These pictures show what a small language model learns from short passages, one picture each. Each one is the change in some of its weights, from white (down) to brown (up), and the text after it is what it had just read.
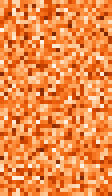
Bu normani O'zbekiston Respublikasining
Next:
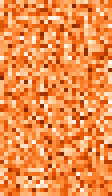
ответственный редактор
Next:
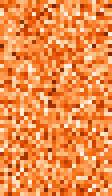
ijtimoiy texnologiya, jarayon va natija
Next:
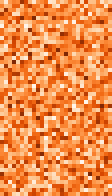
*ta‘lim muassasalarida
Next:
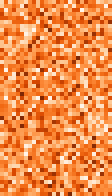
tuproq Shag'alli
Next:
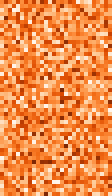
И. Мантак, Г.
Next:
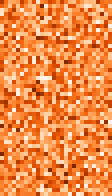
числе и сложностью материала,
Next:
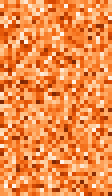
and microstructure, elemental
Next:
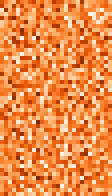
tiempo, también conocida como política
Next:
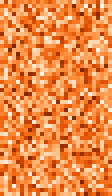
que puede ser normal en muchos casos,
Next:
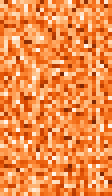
mais reste marginalisé dans
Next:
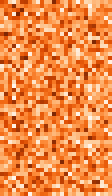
Oydin Zumradni
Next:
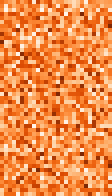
rassomlar sifatida ijod
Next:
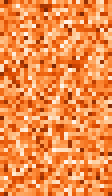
Juizados Especiais Cíveis
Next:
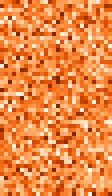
la patogénesis no se comprende
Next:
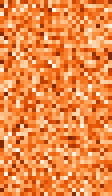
los miembros de la Academia
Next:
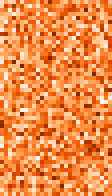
octavo capítulo,
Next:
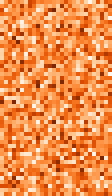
necessidade de uma prescrição adequada
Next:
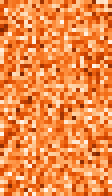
события, вещи.
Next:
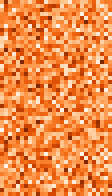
Pestieau, P.
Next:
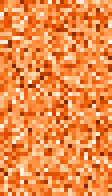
жилью были быстро
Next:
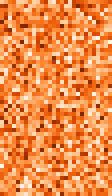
Dios siempre nos espera
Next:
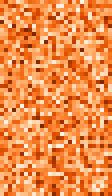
borgan kurashida 1917- yil
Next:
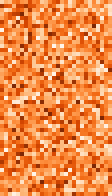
de pe manuscrise și
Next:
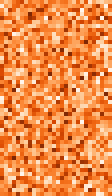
s'attend à ce que la
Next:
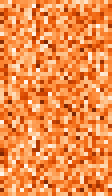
**Ahmoq ekan**
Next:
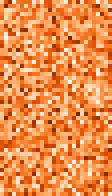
strategiyasida «iqtisodiyotga
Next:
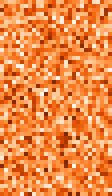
птахи в останні
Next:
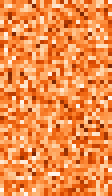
sharoitga moslashtirish muhim ahamiyat kasb
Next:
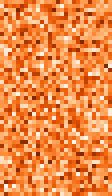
o'smirlar din haqidagi
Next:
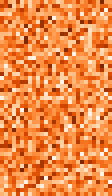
Nazaré Baía;
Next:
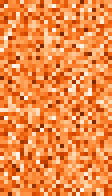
dans la stratégie et la
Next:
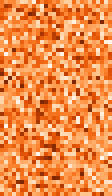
gdzie niemal
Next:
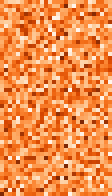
Зеро маълум аст,
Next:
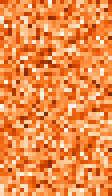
A2 = EviOtarina
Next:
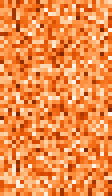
casa; no obstante, la
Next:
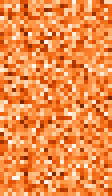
бир мавзу сифатида
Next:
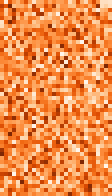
interpretation of consolidated information in
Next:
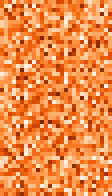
spiritual and moral values. The
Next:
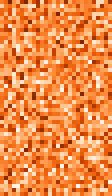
vakolatida qolganligi sababli
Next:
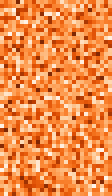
tornando a pedofilia
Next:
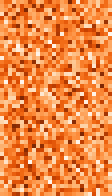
5. Escena con información
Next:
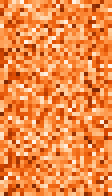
специалисты начинают
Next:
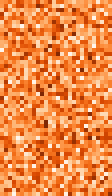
qilmoqda. Bu esa axborotlashgan
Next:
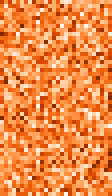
ja saameksi.
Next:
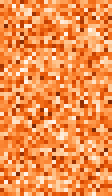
Was illegale Einleitungen
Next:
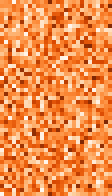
Mamlakatda shakllangan yangi til
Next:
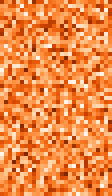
цим пояснюється
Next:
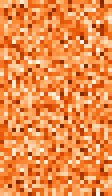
WORDS Fakultetiv,
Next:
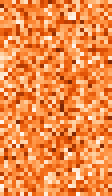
A ambos le dedicamos, dentro
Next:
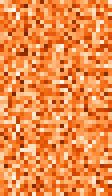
внимание ученых диетологов
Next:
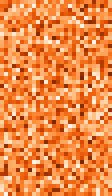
Ateai em nossas almas
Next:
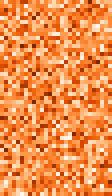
qurilish va tiklash ishlari amalga
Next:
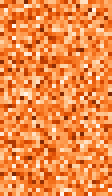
Energy for All. — New
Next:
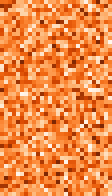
Pembentukan Karakter dan
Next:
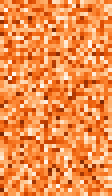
қаранг). 3-Жадвал.
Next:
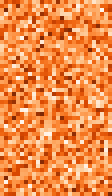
construir toda la composición del
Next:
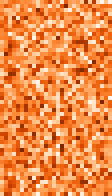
времени; наличие друга,
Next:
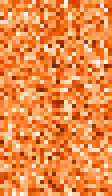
předpokládá existence
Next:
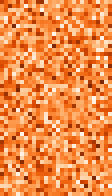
olib borgan izlanishlari davomida
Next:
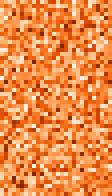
estados com maior percentual são
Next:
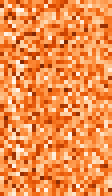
і публікацій.
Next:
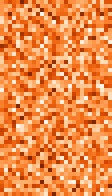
Keywords: G.O.
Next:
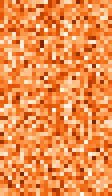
benzodiazepínico com
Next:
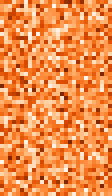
المقدمة من قبل
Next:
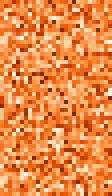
интенсивных сортов
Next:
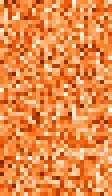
des travaux de R&D sont
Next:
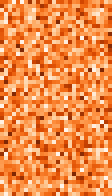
país mobilizou vários segmentos em
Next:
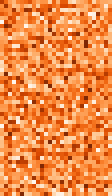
например, может взлететь
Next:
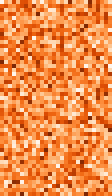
en mostrar propiedades preventivas en
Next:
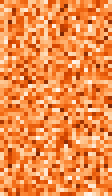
от мира ощущений,
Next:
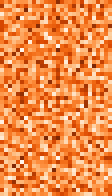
uchun yuborganida sodir
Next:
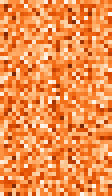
va resurs tejamkorligini oshirish,
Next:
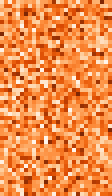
situación de reconstrucción tras
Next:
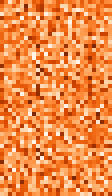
arquidiócesis como del
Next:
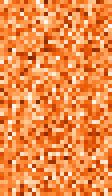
uning jarayoni va «pedagog -
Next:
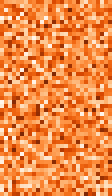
عن غيرهم،
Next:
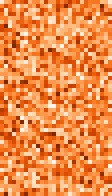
(жоғары немесе
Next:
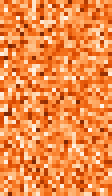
dos desenvolvimentos subsequentes e
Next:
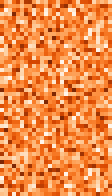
primeiro micro que iria dar
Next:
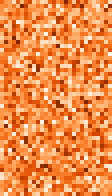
именно они сегодня наиболее
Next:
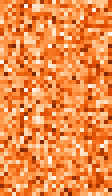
maqsadga muvofiq bo'ladi.
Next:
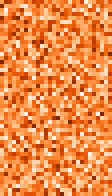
y Leishmaniasis mucosa
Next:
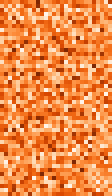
environment remains a requirement
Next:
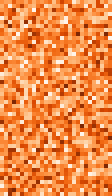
мин и открывался
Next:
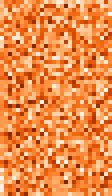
Н.Н. Маликова.
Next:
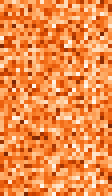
THE SULTAN UVAYS
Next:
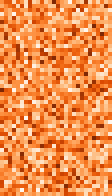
tendință descendentă cu o
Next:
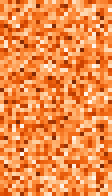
döneminde bahar şenlikleri
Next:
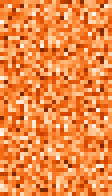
واللون الأخضر
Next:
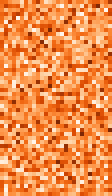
da mitigação de traumas
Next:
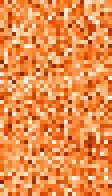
muhim omildir. O‘zbekistonda
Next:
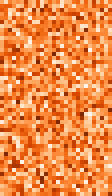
ekoturizm maskanlari
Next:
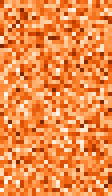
and food applications.
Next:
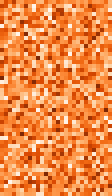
ўз қобилиятини тўла
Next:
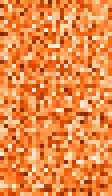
exploratory study examines
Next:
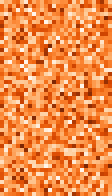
xizmat qiluvchi muhim ijtimoiy-psixologik
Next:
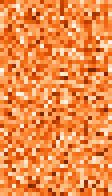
била преместена на ново
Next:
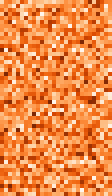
Усилиями Имперской
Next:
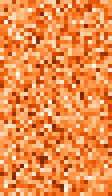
и экономически эффективных зерновых
